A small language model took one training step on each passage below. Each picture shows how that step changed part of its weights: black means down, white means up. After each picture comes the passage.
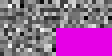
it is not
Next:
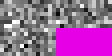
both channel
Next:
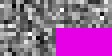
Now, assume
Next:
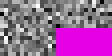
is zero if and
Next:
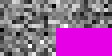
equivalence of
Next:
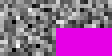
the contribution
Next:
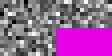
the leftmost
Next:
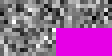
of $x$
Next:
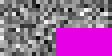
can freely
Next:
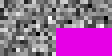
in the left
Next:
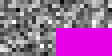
In the present paper
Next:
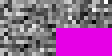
properties of the system
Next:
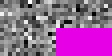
To see this,
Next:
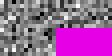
that all the
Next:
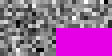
the dynamics.
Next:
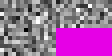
randomized models,
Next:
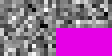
we reproduce
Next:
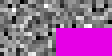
state would be the
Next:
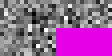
of order two.
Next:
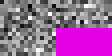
So there is
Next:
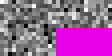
how the
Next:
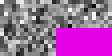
and $\beta$
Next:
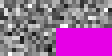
are in the
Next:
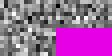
given by the
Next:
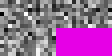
In order to shown
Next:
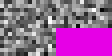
the total
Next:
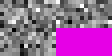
different from realistic
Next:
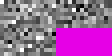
as \k using
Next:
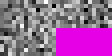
considering vectors
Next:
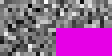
a physical
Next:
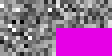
with that of
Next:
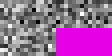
curve of
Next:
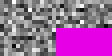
results to see that
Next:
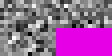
the presence of
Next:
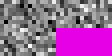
uniform or non
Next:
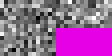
of all possible
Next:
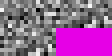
the intervals
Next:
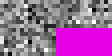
terms of a
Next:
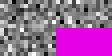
we take into
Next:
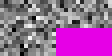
state different from a
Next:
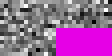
results of the
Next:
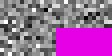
shown in Fig.
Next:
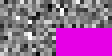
is low,
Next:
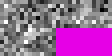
system of $(\mathbf
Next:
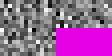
)$ is a
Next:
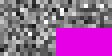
are free of
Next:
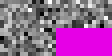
the ratios
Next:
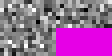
method for obtaining
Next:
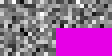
This theorem is
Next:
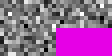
degree sequence problem
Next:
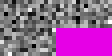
implies $\Omega$
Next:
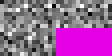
energy and force
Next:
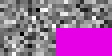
X-ray line
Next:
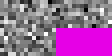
may appear
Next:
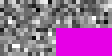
These modes
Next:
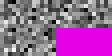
use all the
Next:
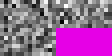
2G$ and
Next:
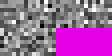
had he
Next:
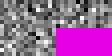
As may be
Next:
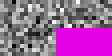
was minimized while
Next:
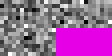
test quantum
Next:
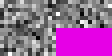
the statistical
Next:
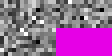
mass events.
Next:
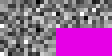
if and only if
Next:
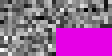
curves requires
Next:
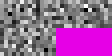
will use a
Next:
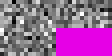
can affect
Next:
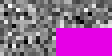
values indicates a
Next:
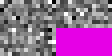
Let $q$
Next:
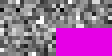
constructed from a
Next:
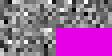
set $D$
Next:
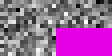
In the far
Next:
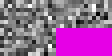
the product has
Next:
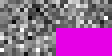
$f$ has
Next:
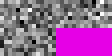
an integer and
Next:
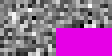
the angular
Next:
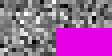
source of this
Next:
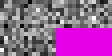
of intersection points
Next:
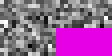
the fixed point
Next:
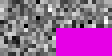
in the determination
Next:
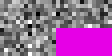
any complete
